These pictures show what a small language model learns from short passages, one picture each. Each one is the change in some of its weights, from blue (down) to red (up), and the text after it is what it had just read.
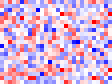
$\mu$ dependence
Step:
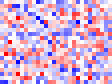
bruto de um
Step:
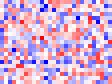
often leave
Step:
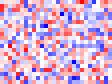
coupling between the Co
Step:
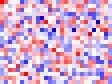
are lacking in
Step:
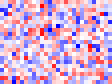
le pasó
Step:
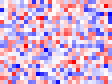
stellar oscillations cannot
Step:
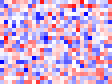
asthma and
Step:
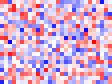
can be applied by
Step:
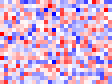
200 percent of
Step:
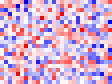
Recent advances
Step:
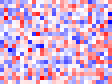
to fish
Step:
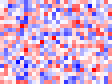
implemented using shifts
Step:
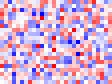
author. **
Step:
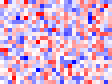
a large window of
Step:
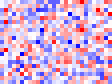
data is that the
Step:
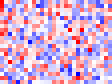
To damage the
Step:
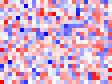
demonstrate some speech
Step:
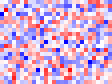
and quality of
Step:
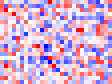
The expansion has
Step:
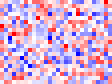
around neck
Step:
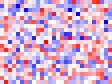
standard gravitational action in
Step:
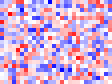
the area.
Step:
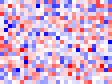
роль для
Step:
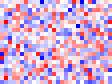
să fie
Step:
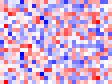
is also red
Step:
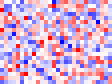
are vulnerability factors
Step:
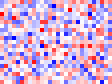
avlod uchun
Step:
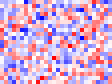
tumor on
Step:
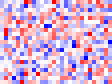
los puntos
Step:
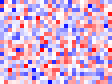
25 acute care
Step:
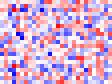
particular application.
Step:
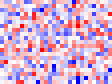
to investigate these states
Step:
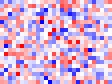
biomass. Along
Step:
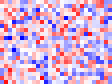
not view new technologies
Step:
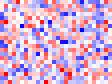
picture; we
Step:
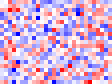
in this case,
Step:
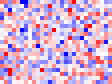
add load on network
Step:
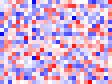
as the degree of
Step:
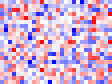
т/га на
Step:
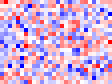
left-left sector
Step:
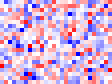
Gita. –
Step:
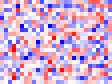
values of the voltage
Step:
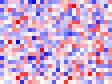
for the area
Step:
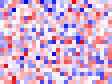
by adding a
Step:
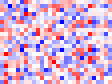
Library staff
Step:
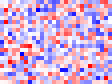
is that the
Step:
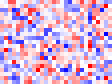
that apart from
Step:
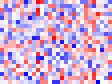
generative AI models
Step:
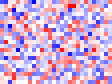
of the business or
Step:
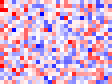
The ROM
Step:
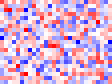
are comparable to
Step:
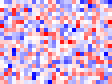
trad.). De
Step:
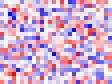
of view. At
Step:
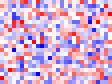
the external heating
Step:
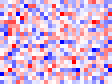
$g$ are
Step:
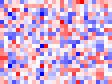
evolution. A
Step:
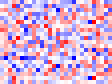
professor, Department of
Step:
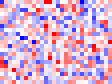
The quantum walk
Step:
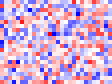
on its way,
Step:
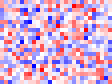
useful if such activities
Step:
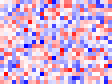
spectrum of power fluctuations
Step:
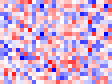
ideal of N .
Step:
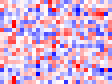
carried into later
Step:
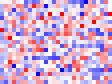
computed from the
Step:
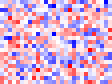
Most lenses
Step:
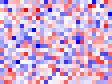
in the conal
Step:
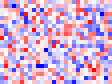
Further analysis shows that
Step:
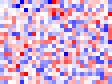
are treated in the
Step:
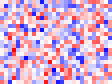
dynamics of the system
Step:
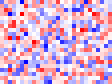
sometimes followed by
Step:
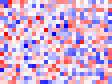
between 5g
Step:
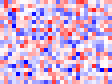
works. With their
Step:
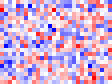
environmental pollution
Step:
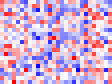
depend on the
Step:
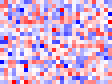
organized as
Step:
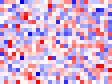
getting better classification
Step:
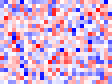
pada posisi
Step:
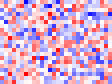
be determined from the
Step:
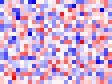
of the forward
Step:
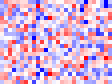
relative to the transverse
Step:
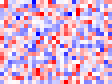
Despite some specific
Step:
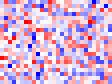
Abstract This
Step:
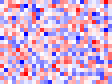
better than both
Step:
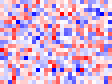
integrity of the
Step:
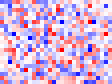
my stay without
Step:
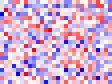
and their overall level
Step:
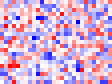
participating in this
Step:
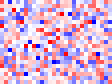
(In Russ.).
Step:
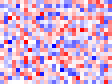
vacuum state
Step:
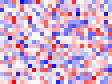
material inside of a
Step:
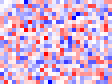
speed regulation,
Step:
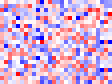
como asociaciones
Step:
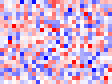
symmetric linear systems
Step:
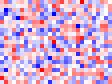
solely in the
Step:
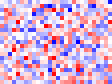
of America\\
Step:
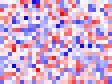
of actions such as
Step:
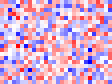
do Rio de
